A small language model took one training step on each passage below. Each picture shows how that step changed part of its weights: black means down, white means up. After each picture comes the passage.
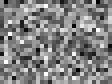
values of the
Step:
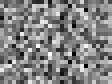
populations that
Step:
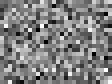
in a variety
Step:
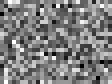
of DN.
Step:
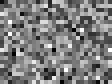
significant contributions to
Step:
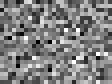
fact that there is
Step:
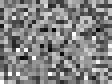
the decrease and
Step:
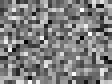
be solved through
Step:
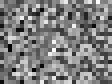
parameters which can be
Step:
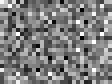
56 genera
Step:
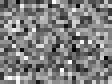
used to generate
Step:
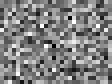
as a result of
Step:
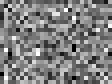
and Europe. As
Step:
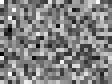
review committee at
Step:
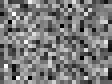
tales and
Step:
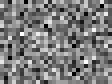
optimal placement
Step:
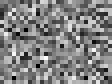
with the term
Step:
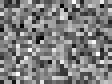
primary education can
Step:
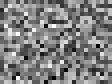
services, and their
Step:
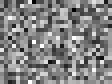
work remains to
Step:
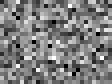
Don't count
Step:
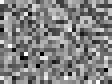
for the understanding of
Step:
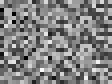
the reality
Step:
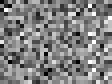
liquid water
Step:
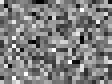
Conclusion: A
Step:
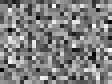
Figure 40.
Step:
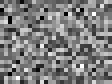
organ which is
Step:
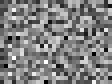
be standing at
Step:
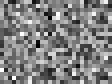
both male and
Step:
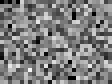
is woven
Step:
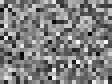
of motivation by
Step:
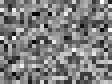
\right) =
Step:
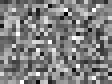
shows the plot of
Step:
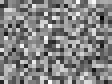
that leadership effectiveness is
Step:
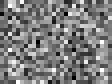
means. The
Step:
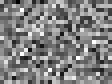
Moreover, the diagnosis
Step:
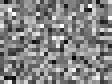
brain, a
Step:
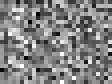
respectively. These events
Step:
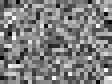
within this study
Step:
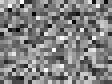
apartment to
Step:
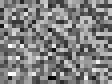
the use of personal
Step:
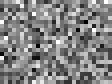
How to get
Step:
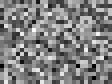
the flow of
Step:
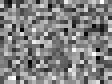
study explores the
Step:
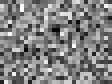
the Translational
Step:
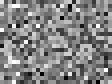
for their future academic
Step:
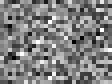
Research In Technology
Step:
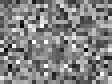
layers to offer
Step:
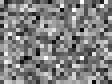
share of the thermal
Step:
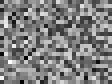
the workplace or at
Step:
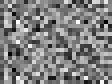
A and is
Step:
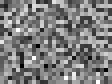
based on three basic
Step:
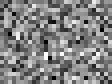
and renal
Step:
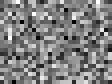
seem to be
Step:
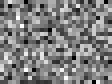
less than 20m
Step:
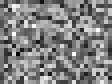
performance indicators. High
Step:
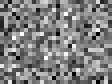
" is called a
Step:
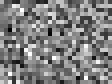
The collected data was
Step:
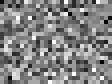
by electrophilic
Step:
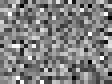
serve as a
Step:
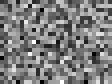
problematic situations
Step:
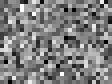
by selecting planning
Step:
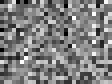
radio frequency
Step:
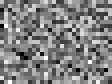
of the appropriate
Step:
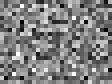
demand are determined to
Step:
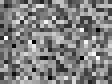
distribution and population
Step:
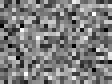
question PICO
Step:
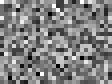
the cortex
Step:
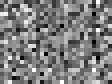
got the
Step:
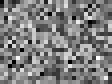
to x-ray
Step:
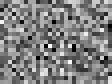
to contain more
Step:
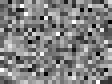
into delivering
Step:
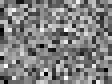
which appear in different
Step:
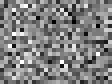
on how academic stress
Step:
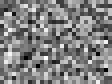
from the above
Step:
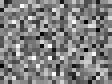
system contains following
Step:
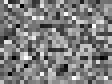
from Canaan
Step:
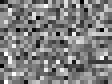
they act through the
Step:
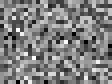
the distance from the
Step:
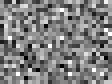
will be higher than
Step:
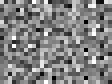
we only explored
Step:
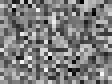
that come from
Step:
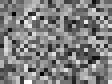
and data analysis.
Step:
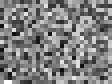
the main one is
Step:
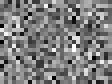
included: Lack
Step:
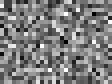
think the research study
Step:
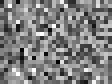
genetic studies.
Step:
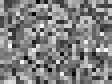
Time range
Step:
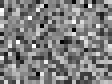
drawn up by
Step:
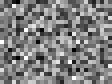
This paper gives
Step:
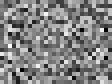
a statistically significant
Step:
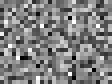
as the students would
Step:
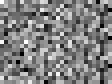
directed toward
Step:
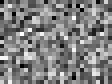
efficacy for
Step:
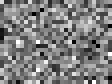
break most existing
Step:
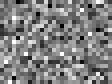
solving the complete
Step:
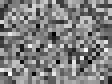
with appetite
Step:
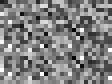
significant relationship between
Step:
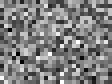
the phase of network
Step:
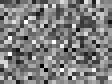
particles and a pair
